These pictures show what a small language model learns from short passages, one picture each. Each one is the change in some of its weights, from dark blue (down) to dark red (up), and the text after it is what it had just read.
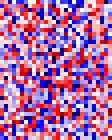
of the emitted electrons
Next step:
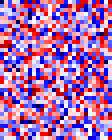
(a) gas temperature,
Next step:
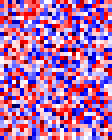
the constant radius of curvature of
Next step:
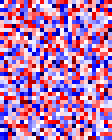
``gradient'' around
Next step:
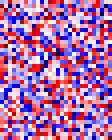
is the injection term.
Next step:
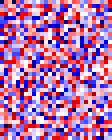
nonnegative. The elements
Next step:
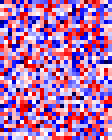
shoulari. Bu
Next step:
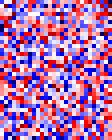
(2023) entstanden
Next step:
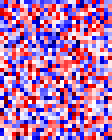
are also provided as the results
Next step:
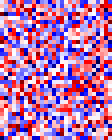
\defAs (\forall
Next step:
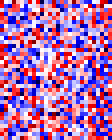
the school is an important
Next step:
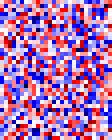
процессы, как,
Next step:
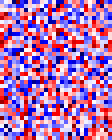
activează în domenii
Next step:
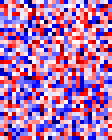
não respondem somente
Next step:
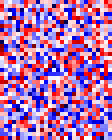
a reasonable alternative to
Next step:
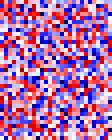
do not experience the
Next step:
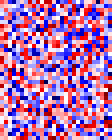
réaction quant à
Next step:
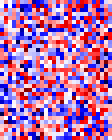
geral desta pesquisa
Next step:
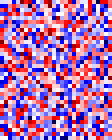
non bilan tamaddi
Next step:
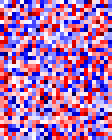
there may be too many
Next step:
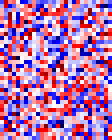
IR behaviour dictated by
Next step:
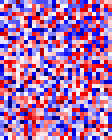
para el área de
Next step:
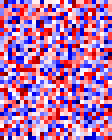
in the international scientific
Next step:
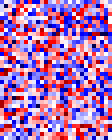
1.8 deg stepper
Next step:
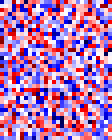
constraint (\ref{cc})
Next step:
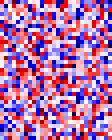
to support learning are available
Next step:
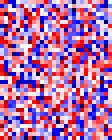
are complex structures lying above
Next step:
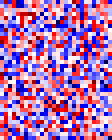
are on the path to a
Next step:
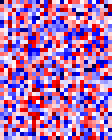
been subtracted. The
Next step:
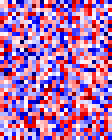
the contact process --which can
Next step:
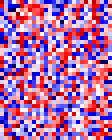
Nima and Tesi,
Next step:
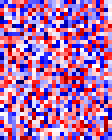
q})}$. The equations
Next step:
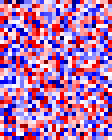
report the inference time per
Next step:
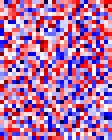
información que no hay en
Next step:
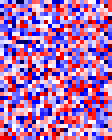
the classic case of a
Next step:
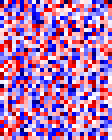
different time lengths.
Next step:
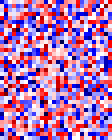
distance or temporal interval.
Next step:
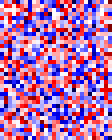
their absolute values at the
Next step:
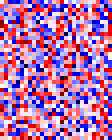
a process of reviewing an
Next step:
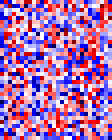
serviço público.
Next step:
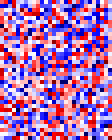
so it is that combination which
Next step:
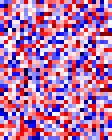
ktoré sú
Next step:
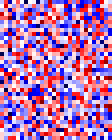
данный момент»,
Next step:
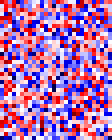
two components of the wave function
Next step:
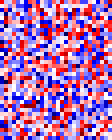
Carlo method. Based
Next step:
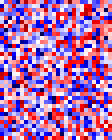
English proverbs
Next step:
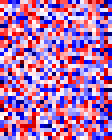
specifying the lattice
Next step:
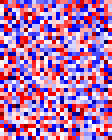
between the events going on
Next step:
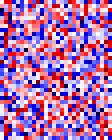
impende analisar
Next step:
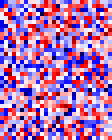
до об'єктів
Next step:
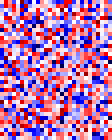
monitoring. ##
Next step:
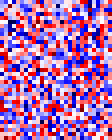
que a la llegada
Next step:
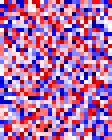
discuss in the Supplemental
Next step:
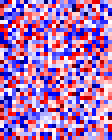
W., Laruelle
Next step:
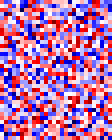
mass enhancements and
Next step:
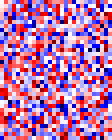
ahamiyat $P <
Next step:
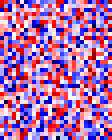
knowledge and information has been
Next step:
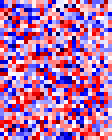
and X-rays
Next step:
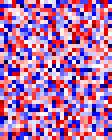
only store data files
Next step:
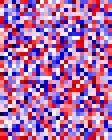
used to motivate a so
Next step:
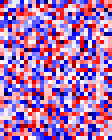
shown by the black line.
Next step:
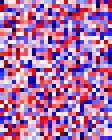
econômico no Brasil
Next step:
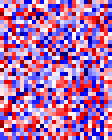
but there are strong constrains
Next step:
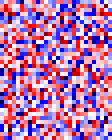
``thermal'' electromagnetic
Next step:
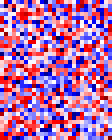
in terms of the two
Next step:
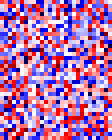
The general results derived in this
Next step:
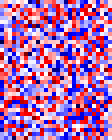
de balans controle
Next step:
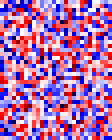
aulia, and
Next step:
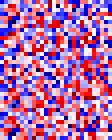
de poder con la intención
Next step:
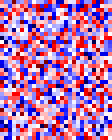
bank based energy detector} For
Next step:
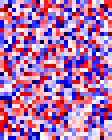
(значения LWR
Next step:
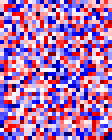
el paradigma de la
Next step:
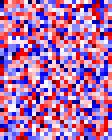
Pond}. The position of
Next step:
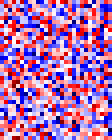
vacuum unperturbed solution
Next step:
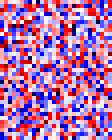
the MIZ. These
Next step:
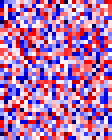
\rho'$, where
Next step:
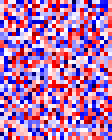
other interaction. We will work
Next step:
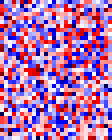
to observe that they tend to
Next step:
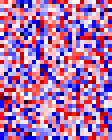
investigation has been supported by
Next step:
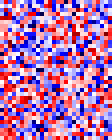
quantum process tomography of
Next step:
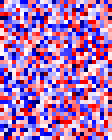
were granted by
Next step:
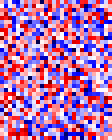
his qila bilishi
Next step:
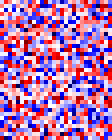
obtained a theoretical C1s
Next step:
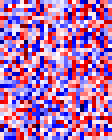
tienen raíces
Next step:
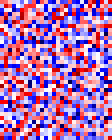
amplitude of the present GW
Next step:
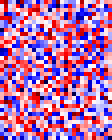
transformation. We compare the resulting
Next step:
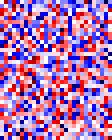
leads to the transition functions between
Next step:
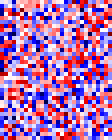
Kovali et de
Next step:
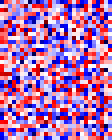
hole. ~We find
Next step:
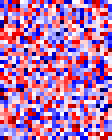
h_d = -\nabla
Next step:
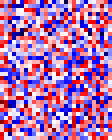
hierbij zoo
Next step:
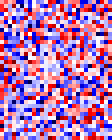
interesting continuation would be to
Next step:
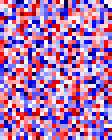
method, the \rec problem
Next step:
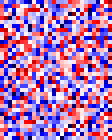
managers and as
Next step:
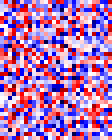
review of newer treatment
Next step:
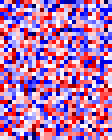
will expand to infinitly
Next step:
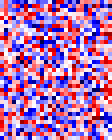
without further adjustment,
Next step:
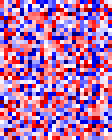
processos administrativos movidos
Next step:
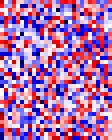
унинг мулоқот
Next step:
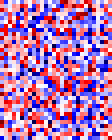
this case, one can
